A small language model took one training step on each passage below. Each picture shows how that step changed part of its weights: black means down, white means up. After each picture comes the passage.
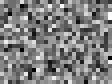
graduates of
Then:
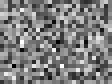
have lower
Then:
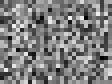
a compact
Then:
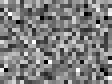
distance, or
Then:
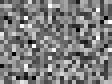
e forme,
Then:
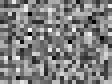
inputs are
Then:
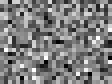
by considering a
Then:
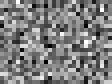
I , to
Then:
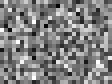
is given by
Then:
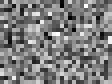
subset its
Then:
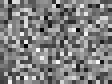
the problem. We
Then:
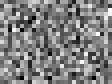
the later is
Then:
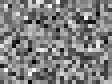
big –
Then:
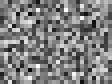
objective function
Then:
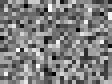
to actually
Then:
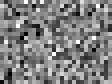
\leq &
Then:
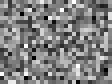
$H$ are
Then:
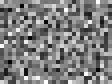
On a
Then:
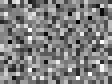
solution are different in
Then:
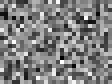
blade that
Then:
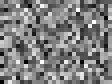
що на
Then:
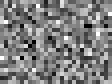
mode of
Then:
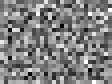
the paper.
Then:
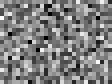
the visual
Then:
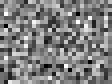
of different control
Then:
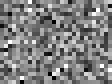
set updates
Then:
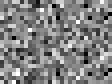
NP is
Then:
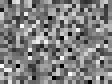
almost every
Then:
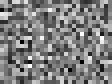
measures are
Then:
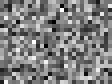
write and
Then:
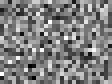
Our proof of
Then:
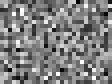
in order come
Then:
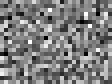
values yields
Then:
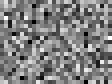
and might
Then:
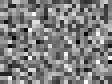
estimating the
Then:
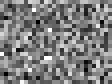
de son
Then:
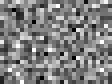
The methods used
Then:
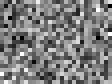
similarly to
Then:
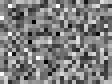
Theory of
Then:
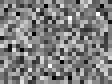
serve as
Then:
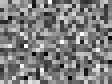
or organizations
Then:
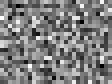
results have been used
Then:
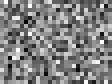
the emerging
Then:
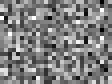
these areas.
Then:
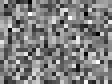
the loop
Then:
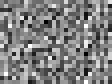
within a
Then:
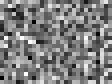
The situation
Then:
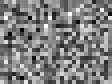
living on
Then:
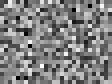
punto como
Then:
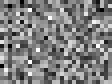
minds become
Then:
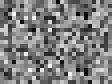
le due
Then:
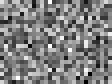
or without
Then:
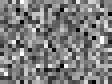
which relaxes
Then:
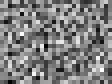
obtained from
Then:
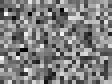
belongs to
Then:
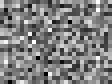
autores a
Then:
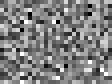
attention not
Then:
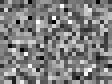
cuando las
